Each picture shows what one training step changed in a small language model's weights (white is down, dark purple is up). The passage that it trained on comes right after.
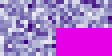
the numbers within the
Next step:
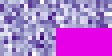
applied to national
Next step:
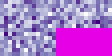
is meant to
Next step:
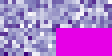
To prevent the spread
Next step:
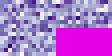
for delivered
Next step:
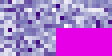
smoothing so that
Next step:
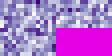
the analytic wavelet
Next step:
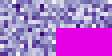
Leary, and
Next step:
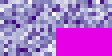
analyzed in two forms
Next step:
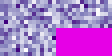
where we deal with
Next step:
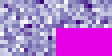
can be chosen so
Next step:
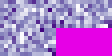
On applying the
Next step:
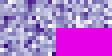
$C$ is
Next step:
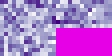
the amount of heat
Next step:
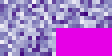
include cattle and
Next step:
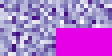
and bend positions
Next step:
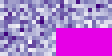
need to show the
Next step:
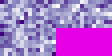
\partial x }
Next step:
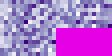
same way as in
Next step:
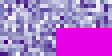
unique, by Theorem
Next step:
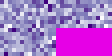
coordination are
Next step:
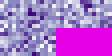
converges in distribution to
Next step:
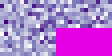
transect lines are
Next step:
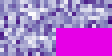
a slightly different
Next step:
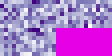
yield to the
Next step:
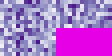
and that the vertex
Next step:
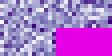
a high burden
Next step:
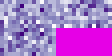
matrix. The
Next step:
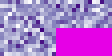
indicate that most teachers
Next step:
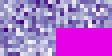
data to approximate the
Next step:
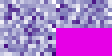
Lagrange equations,
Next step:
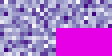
associated to certain
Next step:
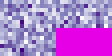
Male copulatory
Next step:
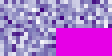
and $v$
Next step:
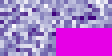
undergone by
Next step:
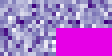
+ \max
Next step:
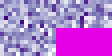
convergence of the proposed
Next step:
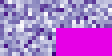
$a \in
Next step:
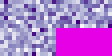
now proceed towards the
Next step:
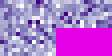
parameters $\vec
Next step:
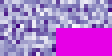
a trip to
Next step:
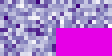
the linear polynomials.
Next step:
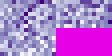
optical properties as showed
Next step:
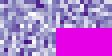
but the analytical
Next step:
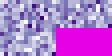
Taylor expansion \[
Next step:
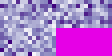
, return 1;
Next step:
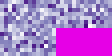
with certain constraints to
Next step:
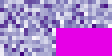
not trivial. For
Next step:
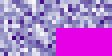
to understand past
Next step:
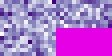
Bresch and
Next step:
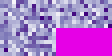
then we define,
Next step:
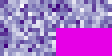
\qquad \hat
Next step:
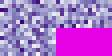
jaw to
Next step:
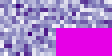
parallel and placed
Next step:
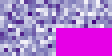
governance for
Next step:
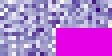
second matrix-vector
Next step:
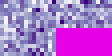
provided a structured
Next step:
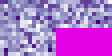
shaking develop
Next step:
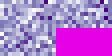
waiting time
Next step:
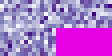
by concentrating
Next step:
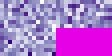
and 1. The
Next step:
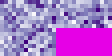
the flow as flow
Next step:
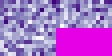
natural indigo
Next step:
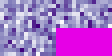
NQ Gem
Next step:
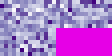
an automatic
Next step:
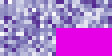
the claim follows immediately
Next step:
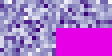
rather a sample from
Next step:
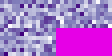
research community. It
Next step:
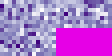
values identified by the
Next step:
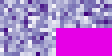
scales of the problem
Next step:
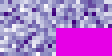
operator monotone
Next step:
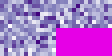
on the context.
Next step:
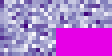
feature of such a
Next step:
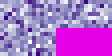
complexity of a model
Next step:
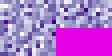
management under communal
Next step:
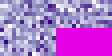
project aims to
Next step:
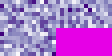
conducted from 2022 to
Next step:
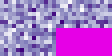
remains like the data
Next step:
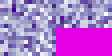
is a very important
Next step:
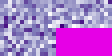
deadline is
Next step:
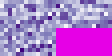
finite difference version of
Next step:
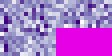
performance, the method
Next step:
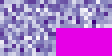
to the lack of
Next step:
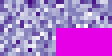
also the whole community
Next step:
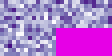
the upper estimate with
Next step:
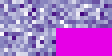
secondary BOF
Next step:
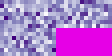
array. Figure
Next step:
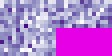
be written:
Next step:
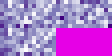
$I$ be
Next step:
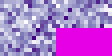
gather empirical data
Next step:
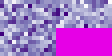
cm or 6
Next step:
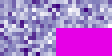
As he was the
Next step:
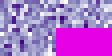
and simulated curves
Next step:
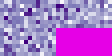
integral transform, called
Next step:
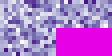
conditions for the mean
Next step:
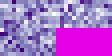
with $u =
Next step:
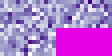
treatment combinations of
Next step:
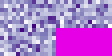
organizations. Culture
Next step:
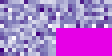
rigide si
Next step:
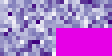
both for fellow
